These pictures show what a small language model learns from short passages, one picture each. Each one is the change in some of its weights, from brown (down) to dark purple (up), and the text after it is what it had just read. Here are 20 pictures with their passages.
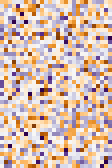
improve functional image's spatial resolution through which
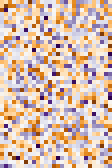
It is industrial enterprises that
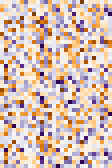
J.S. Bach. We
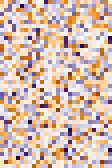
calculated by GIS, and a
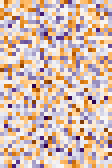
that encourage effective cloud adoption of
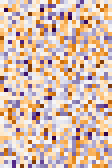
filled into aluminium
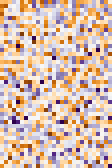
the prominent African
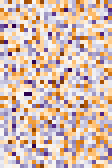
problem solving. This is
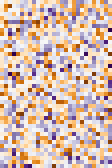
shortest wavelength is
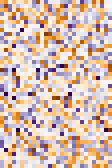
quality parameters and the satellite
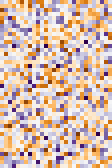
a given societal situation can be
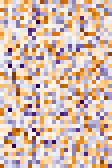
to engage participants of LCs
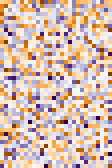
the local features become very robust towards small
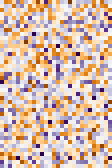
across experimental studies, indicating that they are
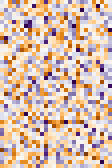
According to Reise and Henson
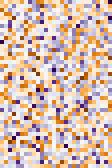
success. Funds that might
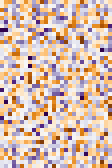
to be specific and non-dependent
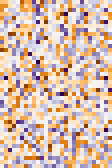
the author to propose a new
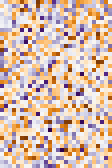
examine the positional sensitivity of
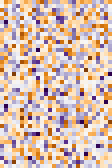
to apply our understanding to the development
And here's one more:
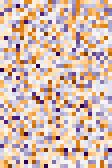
used for target identification. But
